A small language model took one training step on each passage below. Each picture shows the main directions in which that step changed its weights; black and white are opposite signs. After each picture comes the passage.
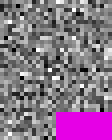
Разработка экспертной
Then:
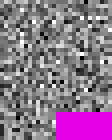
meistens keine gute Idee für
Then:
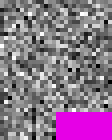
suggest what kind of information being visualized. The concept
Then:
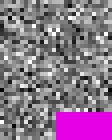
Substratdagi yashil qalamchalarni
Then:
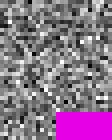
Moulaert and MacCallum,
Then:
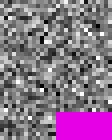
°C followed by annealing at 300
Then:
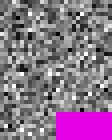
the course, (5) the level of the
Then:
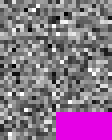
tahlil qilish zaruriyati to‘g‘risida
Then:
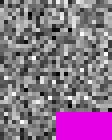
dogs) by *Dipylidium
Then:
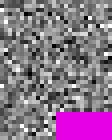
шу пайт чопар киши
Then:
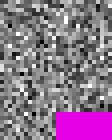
tarbiyalashda sharqona va milliy axloq
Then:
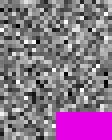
a bureaucracy or specialized technical
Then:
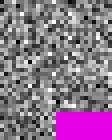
мл) и «Тилозин 200»
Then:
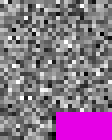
“asuntos más espinosos”
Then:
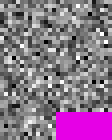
GSM/GPRS module is a
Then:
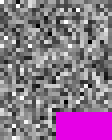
density prediction based on in-situ laboratory measurements
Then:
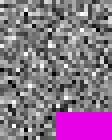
them to prepare assignments and to prepare
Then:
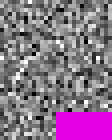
experimentálnej realizácie. Aj
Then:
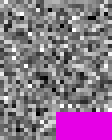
\mathcal{M}_i \text{
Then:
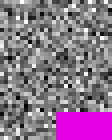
ICESat-2 and 8 observations per cell
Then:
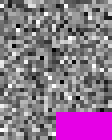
благодаря чему они
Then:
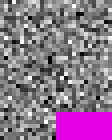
enhanced ventilation requirement aims to
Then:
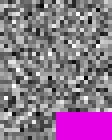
of the Maintainability Aspect of
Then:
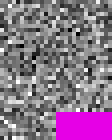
high level of effectiveness and can be used in the learning
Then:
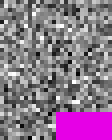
geographical unit used in the Census and
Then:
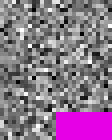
Y Img008 Yes Nuclear /
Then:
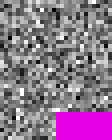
wurde, auf Zuspruch und
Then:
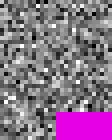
makes community members feel 'psychologically
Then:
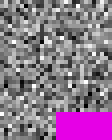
area coverage of the lake To build knowledge about
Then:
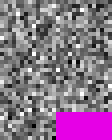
recall, providing a single metric that reflects
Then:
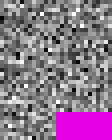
standard is created, improved and maintained by the
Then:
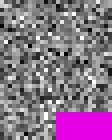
Chunki nizoni inkor etish har doim
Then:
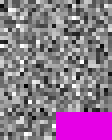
de specialitate online, activități de
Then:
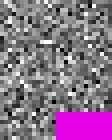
Not Prevent Horizontal Transmission Estela
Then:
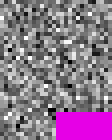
become signs when given meaning. Somadi et
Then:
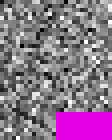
chemicals because they are commonly used to facilitate
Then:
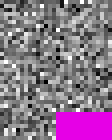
público. Esta tendrá que ser
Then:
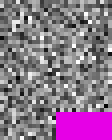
polarizations, i.e.,
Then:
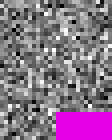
viral infection is a major global public health
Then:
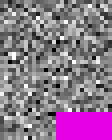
for uranium fuel enrichment up to
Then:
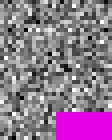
względu na konsekwencje
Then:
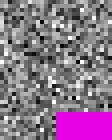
poder público municipal e estadual.
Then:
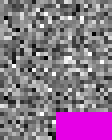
shakllantirish, boshqa materiallarni chuqur mantiqiy
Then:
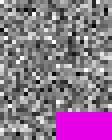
be located in areas with socio-economically
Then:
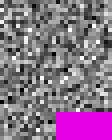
roots, increasing the capacity to absorb water and
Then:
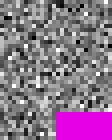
historical view of Porta Ticinese,
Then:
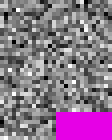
3-10 picoseconds with subsequent
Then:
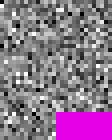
an ideal fit. Values higher than
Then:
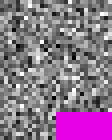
is composed of - *Prithvi* –
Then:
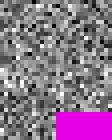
of papers produced in each continent. Figure
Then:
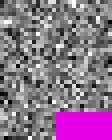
change in their expected energy consumption [9]. By
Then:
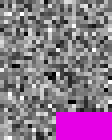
El signo de esta variable es negativo y
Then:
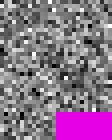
Vatanimizga muhabbat va uning
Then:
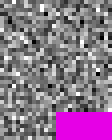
and actionable (Barfod, 2014).
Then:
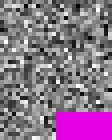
es, por tanto, involucrar al
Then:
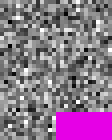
betrekking op de landelijk
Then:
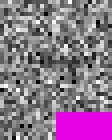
einem blinden Fleck der
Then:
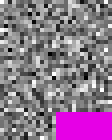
а як наслідок – у системі її
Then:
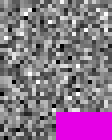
as stronger and more resistant than the male
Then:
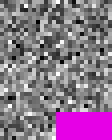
of energy required to fully charge the storage system.
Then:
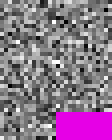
позволили предложить
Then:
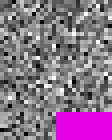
Therefore, it is essential to accurately detect
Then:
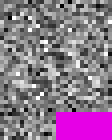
the traditional thermodynamic entropy
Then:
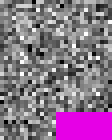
photodetectors, light-emitting
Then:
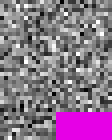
drainage.* INTRODUCTION Whipple
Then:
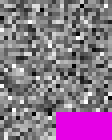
y llevaron a cabo un
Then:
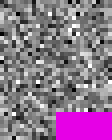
whole should ensure sufficient measurement accuracy. At the first stage
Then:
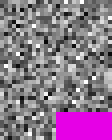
data kinerja penelitian dan pengabdian kepada masyarakat
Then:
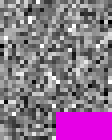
[21]. Calculations of correlations between
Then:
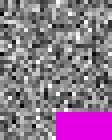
holda fikrlaydi. San’atkor biz uchun
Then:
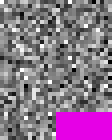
of CLT buildings in seismic
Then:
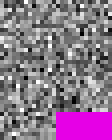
da base empírica disponível para a
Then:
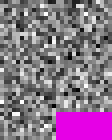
tool for analyzing the research impact of
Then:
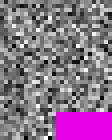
las diferentes formas, tamaños y
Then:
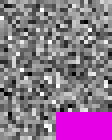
y compasión necesaria para llevar a
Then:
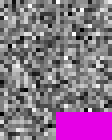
yanvar Bosh muharrir:
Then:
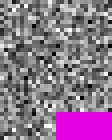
государств Европейского Союза /
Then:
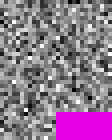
управлінні» (Ямпольський
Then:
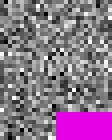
avvalgisidan farqlanadi. U 2
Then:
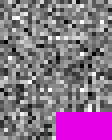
ilmni ustun qo'ya
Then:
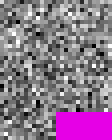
laboratory setting. Additive manufacturing,
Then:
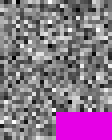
al* 2015, Mogollón *et
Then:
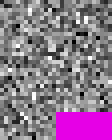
the importance level of factors lead to the business operations
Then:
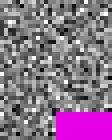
provided by the Occupancy Prediction
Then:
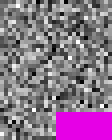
portreti ahamiyati hisoblanadi . Lekin
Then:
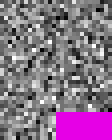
give it the same BPGV accession number
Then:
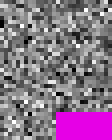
xavfsizligini ta'minlash — davlat tomonidan
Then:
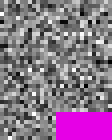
Morocco and Tunisia, and 2
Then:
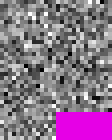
года Президент Узбекистана
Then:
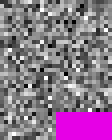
to [9], a team performance is related to
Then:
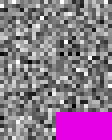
of patients with advanced AD found that, Zinc
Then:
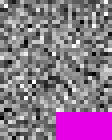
como una biofábrica de la β
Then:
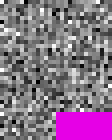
слова: информационная культура, информационное
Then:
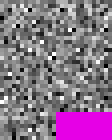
Although there is limited existing research that focuses on the
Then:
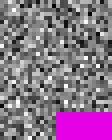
қатъий белгиланган.
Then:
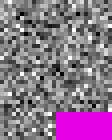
dalam melakukan proses mengajar akan lebih
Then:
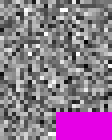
categorized according to payback time (PBT).
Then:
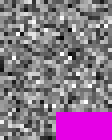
asymmetry and paroxysmal series
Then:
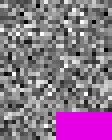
under the Paris Agreement is a step in
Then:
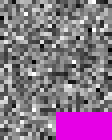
medium increases the adsorption of MT in the
